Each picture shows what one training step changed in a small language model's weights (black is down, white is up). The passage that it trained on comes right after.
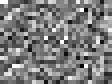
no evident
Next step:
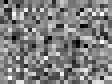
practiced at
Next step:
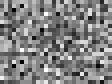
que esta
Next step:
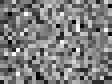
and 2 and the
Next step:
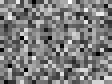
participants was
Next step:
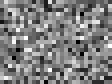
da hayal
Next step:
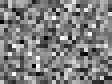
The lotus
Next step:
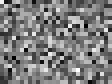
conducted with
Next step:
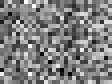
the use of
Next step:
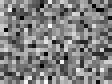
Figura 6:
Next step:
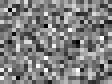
reduction and
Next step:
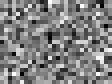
area (m
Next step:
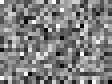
mental health
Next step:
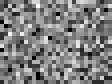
and transparency
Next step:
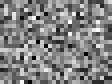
we consume this
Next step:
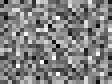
term should be
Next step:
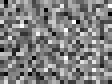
inability to
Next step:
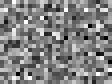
not always
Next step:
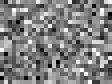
quality play
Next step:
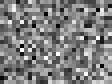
remember that
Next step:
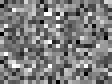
au Ghana
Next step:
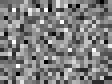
be performed to
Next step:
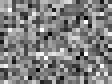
a classroom
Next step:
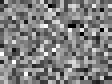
Sahin ve
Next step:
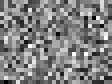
sur une
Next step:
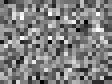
study aimed
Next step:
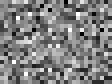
Selection and
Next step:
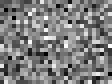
effect of
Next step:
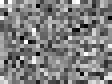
en otros
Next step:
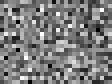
were kindly
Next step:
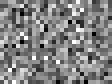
de acordo
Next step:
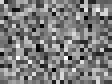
and cities.
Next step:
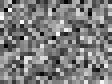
sobre a
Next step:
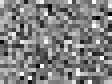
highest number of
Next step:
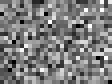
reaction and which
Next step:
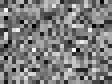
In this book
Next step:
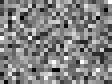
sea el
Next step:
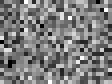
of the study as
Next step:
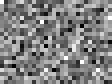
hacia las
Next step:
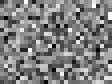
by methods based
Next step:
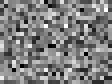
auf ein
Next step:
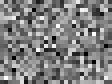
de Dados de
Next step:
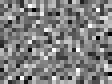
in explaining
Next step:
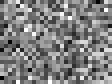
the complex
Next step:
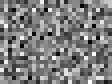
te gaan
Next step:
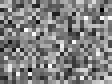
the roles of
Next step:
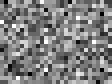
significant variability in
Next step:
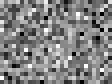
Rural communities
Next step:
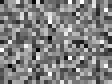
applications, we
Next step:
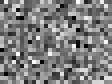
a complete
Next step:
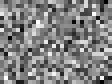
боли в
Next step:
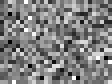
the time for the
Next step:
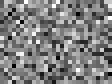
shown the
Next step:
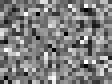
An accurate
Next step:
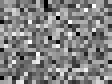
to external
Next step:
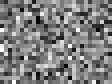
and Research
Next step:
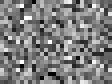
da dor e
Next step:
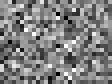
the author
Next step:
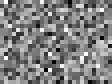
المكي 7
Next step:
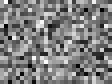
will produce
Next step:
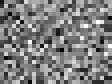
with what the
